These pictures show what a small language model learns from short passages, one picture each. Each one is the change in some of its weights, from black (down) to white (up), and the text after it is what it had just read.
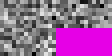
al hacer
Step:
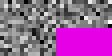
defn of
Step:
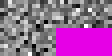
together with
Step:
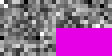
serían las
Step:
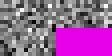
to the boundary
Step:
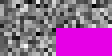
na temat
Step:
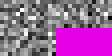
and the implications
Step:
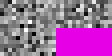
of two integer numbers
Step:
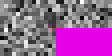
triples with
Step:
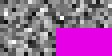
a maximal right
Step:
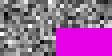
it follows from
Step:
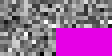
same one in the
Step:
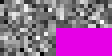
closed geodesics
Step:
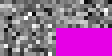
the nullity
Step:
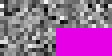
positive integers is
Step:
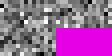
- \cos
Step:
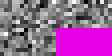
kan de
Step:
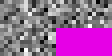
estimate holds for
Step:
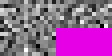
the poles
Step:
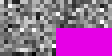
validated and
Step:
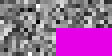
\rightarrow 0$.
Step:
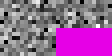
Proof.} Suppose
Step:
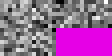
by choosing
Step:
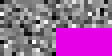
д сидит
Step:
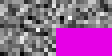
na infecção
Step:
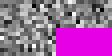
positive expansion
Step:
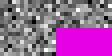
concentra pe
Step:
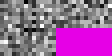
să se
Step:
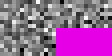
of this paper is
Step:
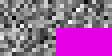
of proposition
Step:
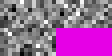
Equation 10
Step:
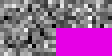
not hard to
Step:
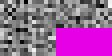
de tabaco
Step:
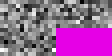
strategis yang
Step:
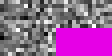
esda olib
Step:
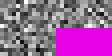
map $\lambda$
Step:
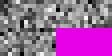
Lee e
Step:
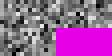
A}$ corresponds
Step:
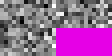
de regir la
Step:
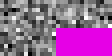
It is a
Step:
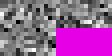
passou por
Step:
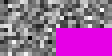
if and only if
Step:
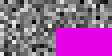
the case The same
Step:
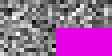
and so we may
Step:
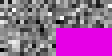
a function. We
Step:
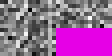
that only the point
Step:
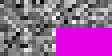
yozish uchun
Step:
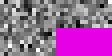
dos demais
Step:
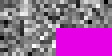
central ${\mathbb
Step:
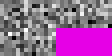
irreducible representations
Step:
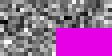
over a field
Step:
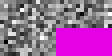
of the united
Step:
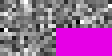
survival after
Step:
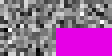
graph $\Gamma$.
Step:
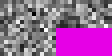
different motivations
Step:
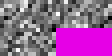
subject to
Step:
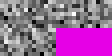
in teaching
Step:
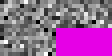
себя так
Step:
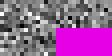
в том
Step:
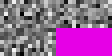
the Torus
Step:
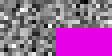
the upper bound of
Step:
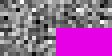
are realized by
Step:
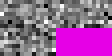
ao seu
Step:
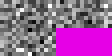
to the problem of
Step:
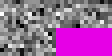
equations: \\
